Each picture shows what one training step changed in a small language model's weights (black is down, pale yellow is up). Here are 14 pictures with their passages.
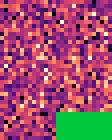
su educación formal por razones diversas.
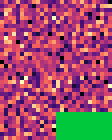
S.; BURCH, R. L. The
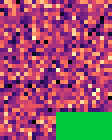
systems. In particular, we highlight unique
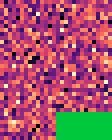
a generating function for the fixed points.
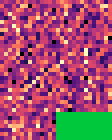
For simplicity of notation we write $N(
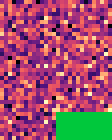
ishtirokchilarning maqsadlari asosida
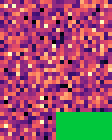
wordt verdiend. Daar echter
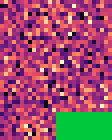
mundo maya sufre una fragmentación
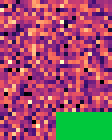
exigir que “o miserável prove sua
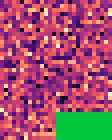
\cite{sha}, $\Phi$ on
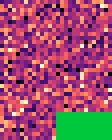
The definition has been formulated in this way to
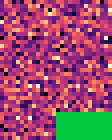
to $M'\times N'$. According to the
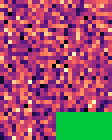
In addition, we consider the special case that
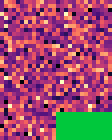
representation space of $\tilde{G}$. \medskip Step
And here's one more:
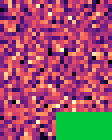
to compute each Airy phase function. The
